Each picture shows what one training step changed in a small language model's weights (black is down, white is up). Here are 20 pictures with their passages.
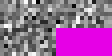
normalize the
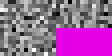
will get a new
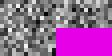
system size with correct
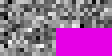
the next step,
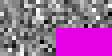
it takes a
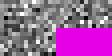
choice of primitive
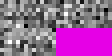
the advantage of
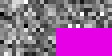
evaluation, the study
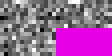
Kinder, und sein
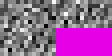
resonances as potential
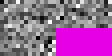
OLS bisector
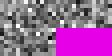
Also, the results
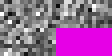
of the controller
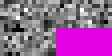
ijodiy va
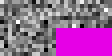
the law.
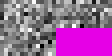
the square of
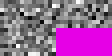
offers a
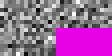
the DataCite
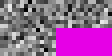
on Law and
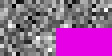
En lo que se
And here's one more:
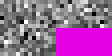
for each set of
